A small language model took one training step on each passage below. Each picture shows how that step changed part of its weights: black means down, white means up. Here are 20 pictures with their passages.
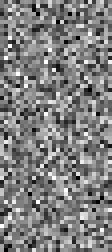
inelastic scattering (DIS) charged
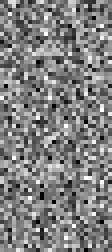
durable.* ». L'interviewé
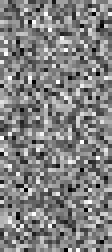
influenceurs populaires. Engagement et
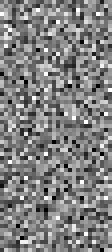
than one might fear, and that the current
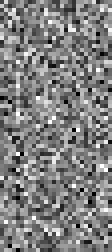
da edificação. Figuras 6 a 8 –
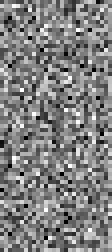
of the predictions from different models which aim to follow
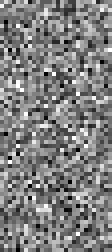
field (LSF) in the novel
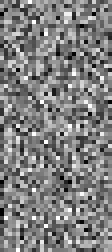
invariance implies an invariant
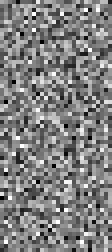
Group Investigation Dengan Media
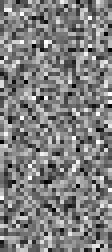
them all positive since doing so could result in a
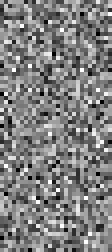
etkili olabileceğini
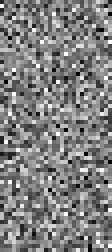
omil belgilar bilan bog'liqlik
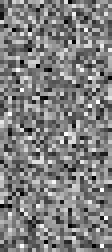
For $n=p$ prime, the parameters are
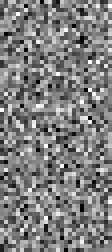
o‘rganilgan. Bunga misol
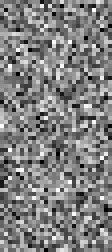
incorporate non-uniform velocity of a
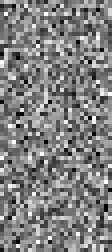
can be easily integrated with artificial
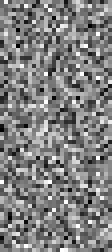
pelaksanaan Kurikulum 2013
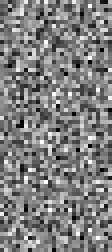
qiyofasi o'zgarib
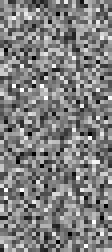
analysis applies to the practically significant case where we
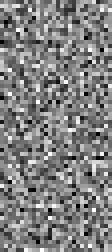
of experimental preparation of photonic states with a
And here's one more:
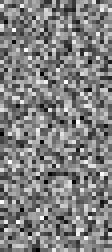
wave function $\Phi$. $\tau$ is chosen
